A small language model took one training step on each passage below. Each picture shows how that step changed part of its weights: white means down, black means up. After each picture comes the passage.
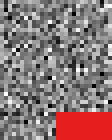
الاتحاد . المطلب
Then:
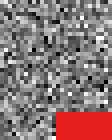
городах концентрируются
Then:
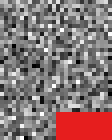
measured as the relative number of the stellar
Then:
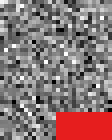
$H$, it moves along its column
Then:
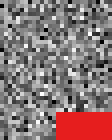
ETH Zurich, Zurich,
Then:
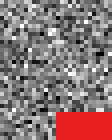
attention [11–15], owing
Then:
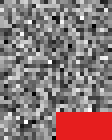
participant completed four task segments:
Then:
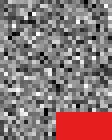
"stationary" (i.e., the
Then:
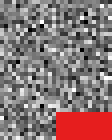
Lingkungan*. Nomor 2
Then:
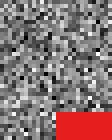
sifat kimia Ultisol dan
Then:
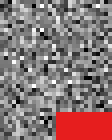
Aplikasi, & Penuntun
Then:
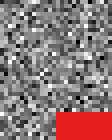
we use a similar strategy by formulating
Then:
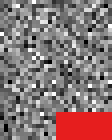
cycle & $\Delta H$ & $\Delta
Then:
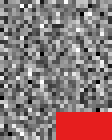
países que se reunieron en
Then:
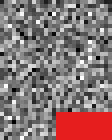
ingrained in our minds for many
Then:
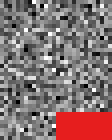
jabr-zulmga asoslangan
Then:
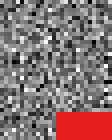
we take into account a braneworld moving
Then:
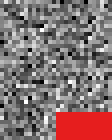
oynaydı. Dekabr,
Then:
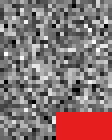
В то же время в
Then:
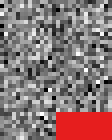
bez školenia a,
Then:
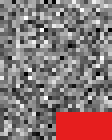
B. Woods, Universal
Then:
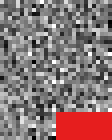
\;\;. \end{equation} This
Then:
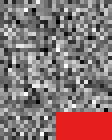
of non commutativity could be as low as
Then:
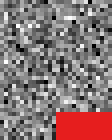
dermed: $$m_e \cdot
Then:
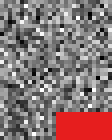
strength of the direct channel (as measured by
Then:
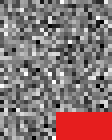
respectively. However, this setup of a
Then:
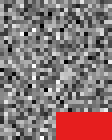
uma como “um modelo de correspondência entre as
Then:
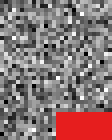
психологические образования,
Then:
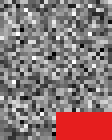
hard wall at the origin for the
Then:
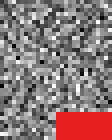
du conseil d'administration
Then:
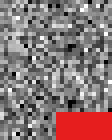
corruption varies across the diffusion
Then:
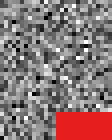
қўлланилганда 17,8
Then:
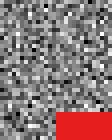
pronounced for low amplitude states.
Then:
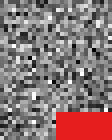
sohibi yoki xizmatlar
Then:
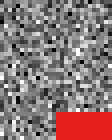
Chinese Academy of Sciences,
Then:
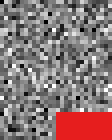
minimum. To further explore this region we have
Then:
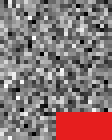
the deconvolved widths for the
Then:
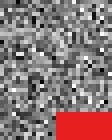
particle and $E$ the state of the coal
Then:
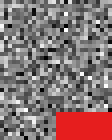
фенольные соединения
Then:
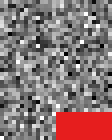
and references therein for a systematic
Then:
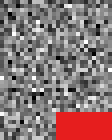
time and implicitly learning time in the
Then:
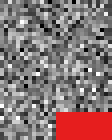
Maxwell's equations with both electric and
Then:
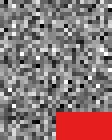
and the shape of the nanostructures
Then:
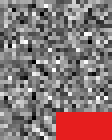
qiymatiga olib keladi.
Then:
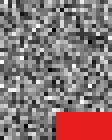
failure probability on a single qubit or a pair
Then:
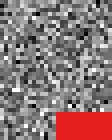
formulation to a single puncture black hole
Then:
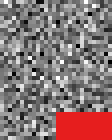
macros to replace each element in the
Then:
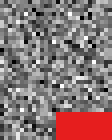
de cultivares (tanto
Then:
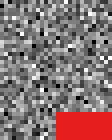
Fourier code. Panel description
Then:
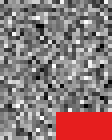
transferi markazlari, venchur
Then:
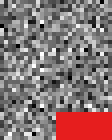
charge [12] and acoustic
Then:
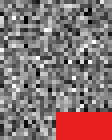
data can reveal long-period
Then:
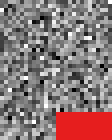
$\int_x \equiv \int {\rm
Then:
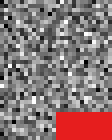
velocidades de avance Velocidades de
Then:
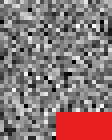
This distribution mismatch destabilizes the
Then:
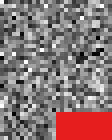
mechanics. The imaginary time variable
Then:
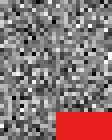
les agents, notamment en raison de
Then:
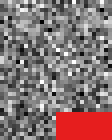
diferente desde una visión educativa
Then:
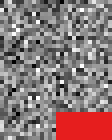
in each one of the three FLRW
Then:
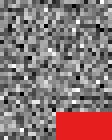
interfaol taqdimot
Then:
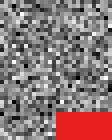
absoluta (SILVA,
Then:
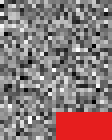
asoslari va huquqiy tartibi
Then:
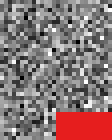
положительных результатов
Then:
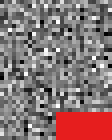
carriers is accompanied by its
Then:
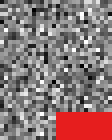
nom «Stanley-Falls»
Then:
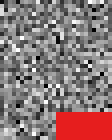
here can be extended and applied to the other systems
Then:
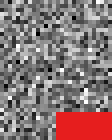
al heel spoedig en kan
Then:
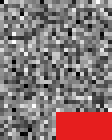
par des violences prolongées à
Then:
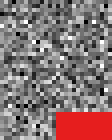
New Area, Chongqing,
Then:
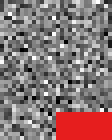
sobre os Vídeos Digitais em
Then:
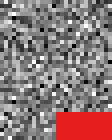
o'yinlar, ilmiy
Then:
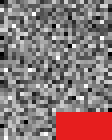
by phase damping. Each gate is
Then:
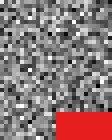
pospolity, przytulia
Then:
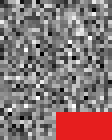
of the Krylov wave function to $n
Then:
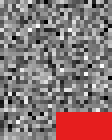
axborot uzatish apparaturalari
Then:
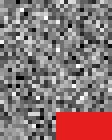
CNN by testing it with configurations
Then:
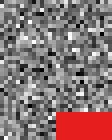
nodes tend to be significantly lower than those
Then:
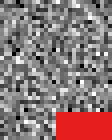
the ionization lines as function of the control
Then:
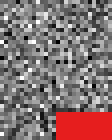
certificate. We topped up the
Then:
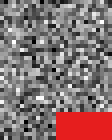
of eq.~(1) in a field
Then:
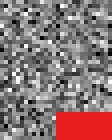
A Butterworth bandpass
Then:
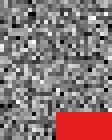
observaciones como en las entrevistas
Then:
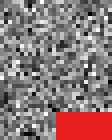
system to *m*-dimensions, and the
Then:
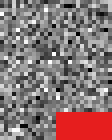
demonstrate in this letter is that the above
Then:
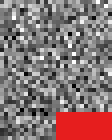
gap, showing users an interesting and
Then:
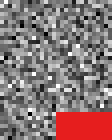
decay rate $\lambda$ (in 1/sec):
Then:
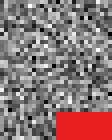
de choque, se evidenció
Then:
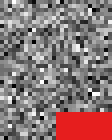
muammolarni chuqur anglash
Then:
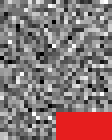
dan ditarik menggunakan
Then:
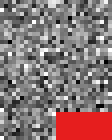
\subsubsection{Gestures as
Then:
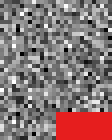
a particularly bad one, this HOM coupling
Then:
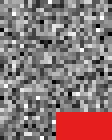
respectivement, le pass\'e
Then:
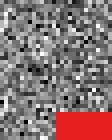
$\pT$-ordered version.
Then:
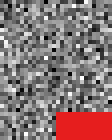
maps and out-of-plane
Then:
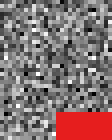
of the hierarchy problem is expected to be
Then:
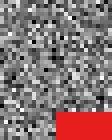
curves hardly broaden as
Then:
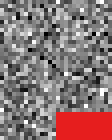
Abdelrazeq, B.~Gail
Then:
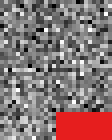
enough to reach observed scale heights.
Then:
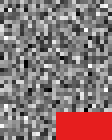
и ценность культурного
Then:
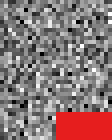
$d \mod p \neq 0$ and
